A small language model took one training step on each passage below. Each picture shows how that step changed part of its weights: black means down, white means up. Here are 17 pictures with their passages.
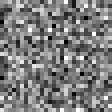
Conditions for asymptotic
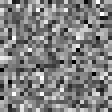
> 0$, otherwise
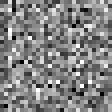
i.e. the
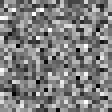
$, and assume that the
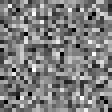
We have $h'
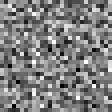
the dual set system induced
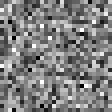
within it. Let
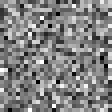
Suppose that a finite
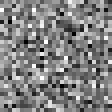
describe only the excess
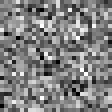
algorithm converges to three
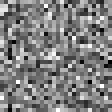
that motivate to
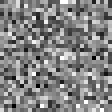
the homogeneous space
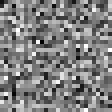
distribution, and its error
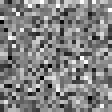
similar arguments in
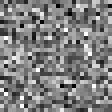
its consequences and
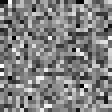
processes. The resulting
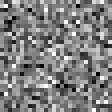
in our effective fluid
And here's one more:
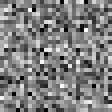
and the dynamical response
